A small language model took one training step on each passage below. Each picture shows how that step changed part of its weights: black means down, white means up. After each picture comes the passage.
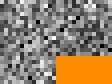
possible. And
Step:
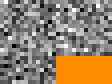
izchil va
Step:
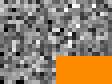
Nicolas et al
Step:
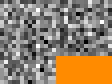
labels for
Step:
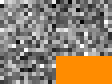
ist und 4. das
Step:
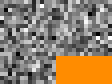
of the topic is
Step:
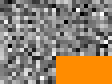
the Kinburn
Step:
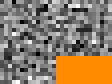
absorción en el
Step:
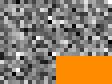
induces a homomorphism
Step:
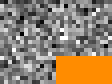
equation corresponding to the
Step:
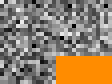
action of $G$
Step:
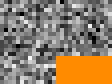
– Chicago,
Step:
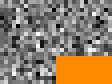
This completes the construction
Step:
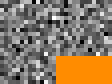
esa electiva
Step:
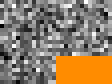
More precisely,
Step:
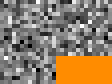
los cuatro
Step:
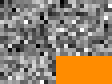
uma doença em uma
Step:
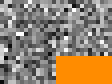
qilgan va asli
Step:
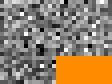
For any prime integer
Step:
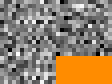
jurídica de
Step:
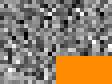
the data and c
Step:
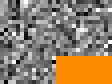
is called {\em
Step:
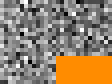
development and
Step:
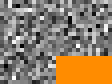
dastur kichik
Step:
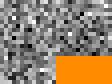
el kernel ha
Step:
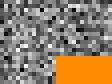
de pólen tem
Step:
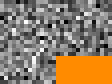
solid waste,
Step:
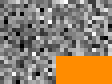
paper does not
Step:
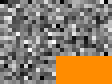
maydonda ham
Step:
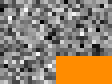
For every $i$,
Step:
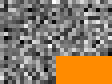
problem is the standard
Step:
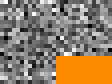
a permanência em
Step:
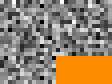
given. The notion is
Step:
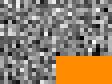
It then remains to
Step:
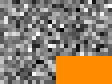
case of spheres
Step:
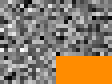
a dual defective
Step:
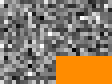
$W$ which has a
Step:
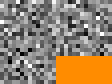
\vartheta ),&
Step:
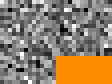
menengah yang
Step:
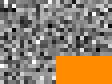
may be labeled
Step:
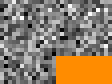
by the standard formula
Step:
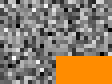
times which correspond to
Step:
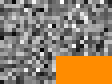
Dirac type operator
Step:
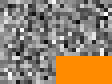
the previous one.
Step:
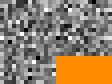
salir de la
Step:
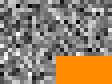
C^n$. \item
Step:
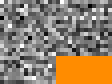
$N$ large
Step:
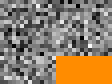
set of inequalities
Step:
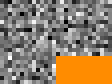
such subspaces are
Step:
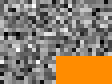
bicomplex number
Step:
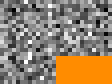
this section, we need
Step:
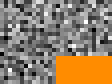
a geração de
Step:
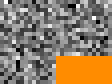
$L^2$ space
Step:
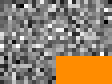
kontroli. W
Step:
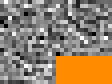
$\varepsilon$ is a
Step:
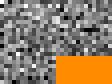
que les projets
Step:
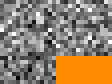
desired result.
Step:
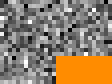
can be realised in
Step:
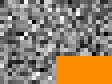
which also serves for
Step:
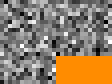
Souto Sales
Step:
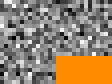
\forall j,
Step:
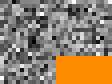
среднем на
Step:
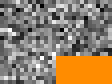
para la Capilla
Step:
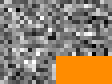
for its strictly
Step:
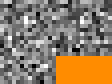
all these ${\ell\over
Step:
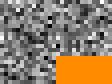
from the following model classes
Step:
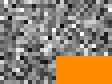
in summary
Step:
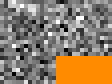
including an
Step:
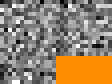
\hskip 2em In
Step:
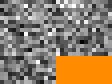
predefined set,
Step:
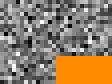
and Practice*,
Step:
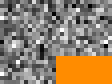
Therefore, the
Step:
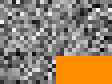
of the paper). This
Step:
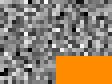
stay in bounded
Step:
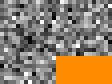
system of risks in
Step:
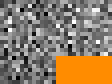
das kardinale
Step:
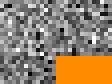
Ceará e o
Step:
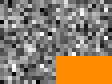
and Fine Properties
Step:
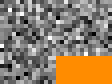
ve Allah'a
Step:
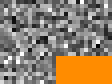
}$ on this set
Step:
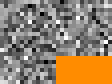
at the present stage
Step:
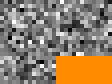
of wind farms
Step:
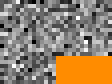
rapid decay
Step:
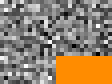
the group. We consider two
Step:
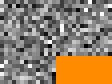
the sphere has some
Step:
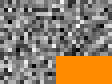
del “efecto
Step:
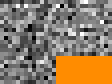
resource] /
